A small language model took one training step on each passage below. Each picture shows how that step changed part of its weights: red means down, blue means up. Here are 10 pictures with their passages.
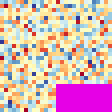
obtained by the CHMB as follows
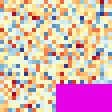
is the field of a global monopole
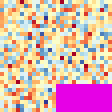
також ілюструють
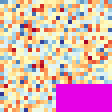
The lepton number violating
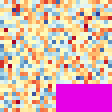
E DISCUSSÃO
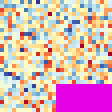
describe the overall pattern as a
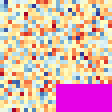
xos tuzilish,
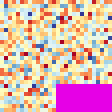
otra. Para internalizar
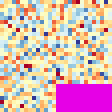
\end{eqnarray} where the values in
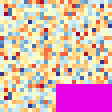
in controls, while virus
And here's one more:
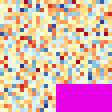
haqida fikrlar
